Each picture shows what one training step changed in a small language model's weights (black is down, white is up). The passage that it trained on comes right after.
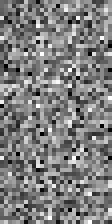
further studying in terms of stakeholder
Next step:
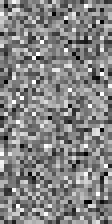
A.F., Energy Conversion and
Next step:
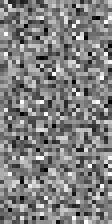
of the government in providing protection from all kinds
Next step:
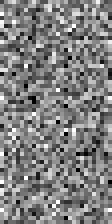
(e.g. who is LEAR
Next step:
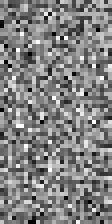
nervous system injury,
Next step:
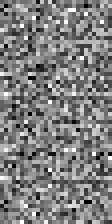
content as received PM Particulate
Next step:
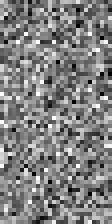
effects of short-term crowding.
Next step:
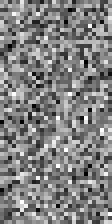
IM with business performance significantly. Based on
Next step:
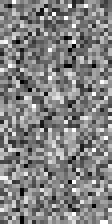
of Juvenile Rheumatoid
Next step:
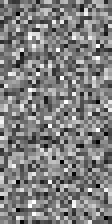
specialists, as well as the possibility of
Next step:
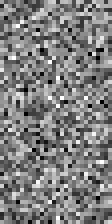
indicators, and relational factors.
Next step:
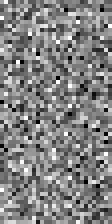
Associate Professor*
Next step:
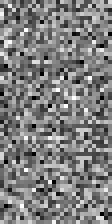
is established that the main factor determining the
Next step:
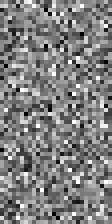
the corresponding author, obtained the second portion
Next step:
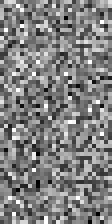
GMDH-NN was reported to
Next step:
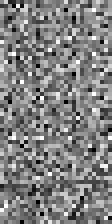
the Era of Volatility,
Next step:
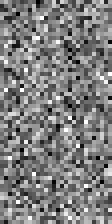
an important role in alleviating
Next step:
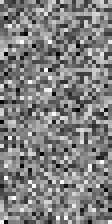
reliable, accurate information and feedback. On
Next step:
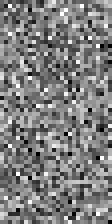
to explore the factors which might have been responsible
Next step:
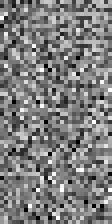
vascular connections resulting from
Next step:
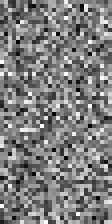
control mechanisms brought about by centralized structures
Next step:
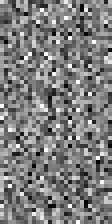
perform a behaviour by watching another person
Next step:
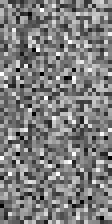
are responsible for defects that harm patients. On
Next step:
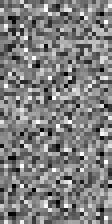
the North West, possibly due
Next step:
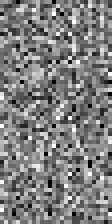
and for sawn timber (12-15
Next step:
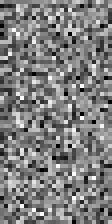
Mozirje in the Republic of
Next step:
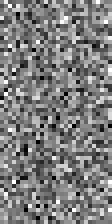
was adopted from a 2024 meeting on
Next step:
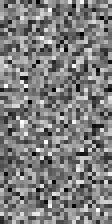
and also the invariability among the
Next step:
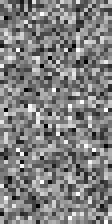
energy-related purposes^{5–8}
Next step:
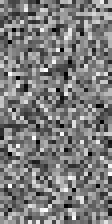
him/her involved with the sponsoring
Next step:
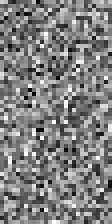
published in English Review status The review is currently
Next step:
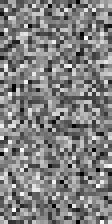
MR vaccination in a primate.
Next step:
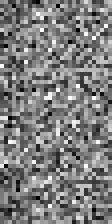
be produce better mechanical properties. -
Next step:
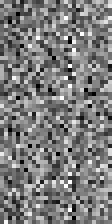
presented in an awkward manner or
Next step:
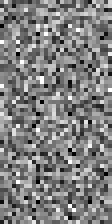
mixture rule as equation
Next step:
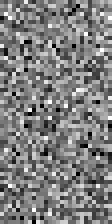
This study provides insights into the incidence and
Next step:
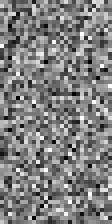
order to determine its capacity as a chelating
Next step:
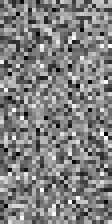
a porous tungsten needle
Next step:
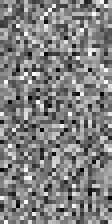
microcracks open) as equation
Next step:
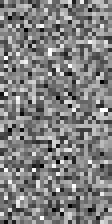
Very Satisfactory Above 20000
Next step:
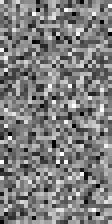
sample tube on the magnetic separation
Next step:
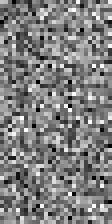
illness*) is a persistent
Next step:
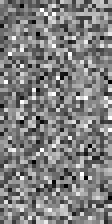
stressor corresponds with the appearance of the
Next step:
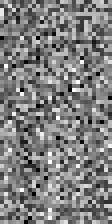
is one of the elements of the participatory model
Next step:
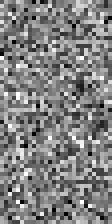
slopes and R^2 values for the
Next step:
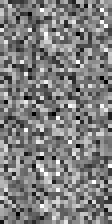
are only beat tracking models.
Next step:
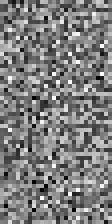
the left on the top. The variant can
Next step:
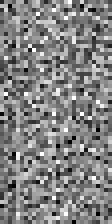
10. IQ – Intelligence
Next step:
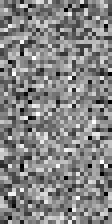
DIFFERENT WHEAT
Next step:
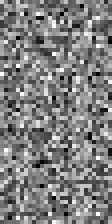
Using the simulation, the Kalman
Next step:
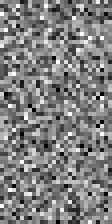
S_i$ is a measure of how much
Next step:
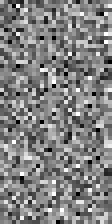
the outage probability of best node
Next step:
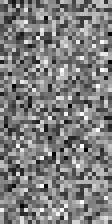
the volume of the consolidated
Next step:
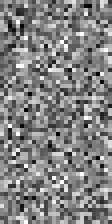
the form of a Linear Matrix
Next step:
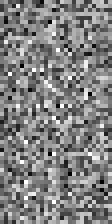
that τ and base correlation carry
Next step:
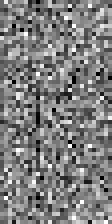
Held in Copenhagen after
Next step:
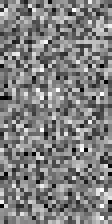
clients data-based options with their
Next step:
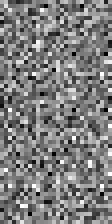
cases made the Chinese government take action by
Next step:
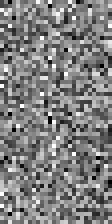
experience. *Clin Chem Lab
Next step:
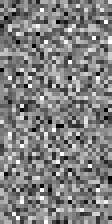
infill, three sockets at 40%
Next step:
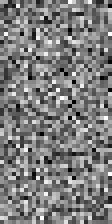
this puts on the agenda the
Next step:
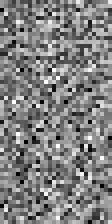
CNN model parameters to be used are shown in
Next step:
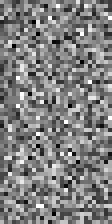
study and administer the survey questionnaire to
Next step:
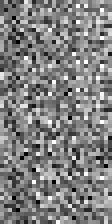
a "fossil-fuel development"
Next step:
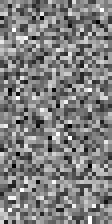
for other complexes. Crystal field
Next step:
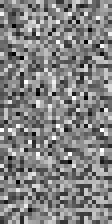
Doctoral Degree program as part
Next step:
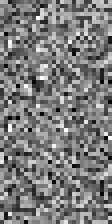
helps people reason about any complex content;
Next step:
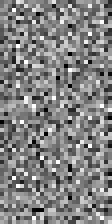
de um diagnóstico
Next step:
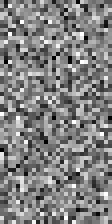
and the inseparability between humans and
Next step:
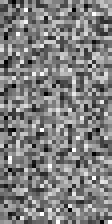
the continuous monitoring of the network or system when
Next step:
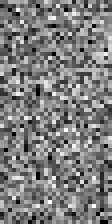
Fluorobenzene, while
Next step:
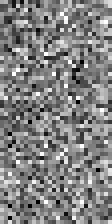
the images shown in Fig. 6,
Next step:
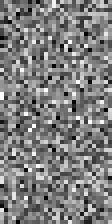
revealed that there is a significant positive correlation between
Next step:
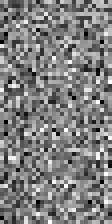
high social awareness, including donation activities. This
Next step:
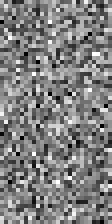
of Anaesthesiology. This study
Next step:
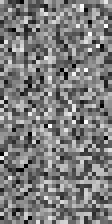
life events based on the analysis of media and social
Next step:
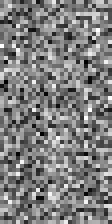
collected on crop growth and yield in addition to
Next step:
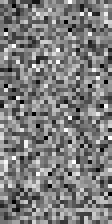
be expressed by: $$n_1
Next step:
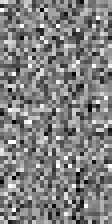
in a resource-constrained environment.
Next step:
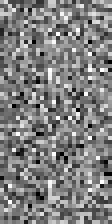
in binding to the cell surface of
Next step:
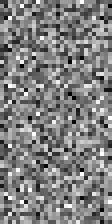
activated for the circumstance.
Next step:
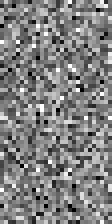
mixture stationary model (2
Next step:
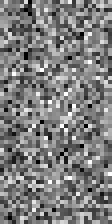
of the overall burden of diabetes
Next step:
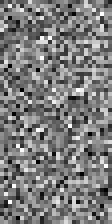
alternatively limited to the global of improving the position
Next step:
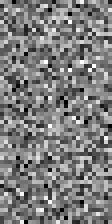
and respected by the government of the day
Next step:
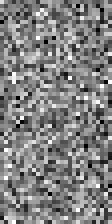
knowledge-sharing practices to enhance SME
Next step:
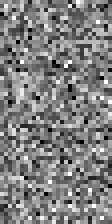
09 are of ICAR institutes
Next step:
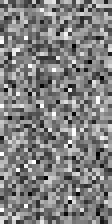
and immunological characteristics (Hu et al.
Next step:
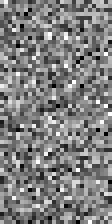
8.32% Resource use,
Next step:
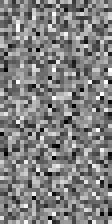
Review: 1. Spatial Behavior
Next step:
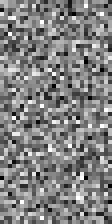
to competencies related in terms of different dimensions
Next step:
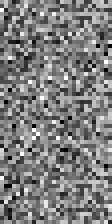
. We shall distinguish carefully
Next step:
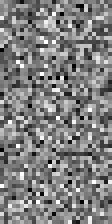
dataset size is one of the most research problems that
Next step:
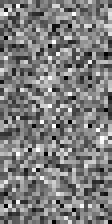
L-arginine and arginine
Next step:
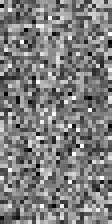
study. *Powder Technol*
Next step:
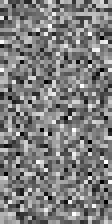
maize (40%), cotton
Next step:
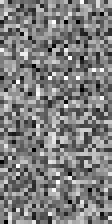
domain to permit the widest re-use
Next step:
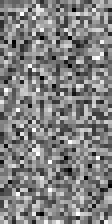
conceptual model Forced Expulsion
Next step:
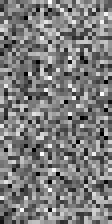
broiler chicken. Indian
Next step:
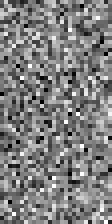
of LSF compared to the more acidic
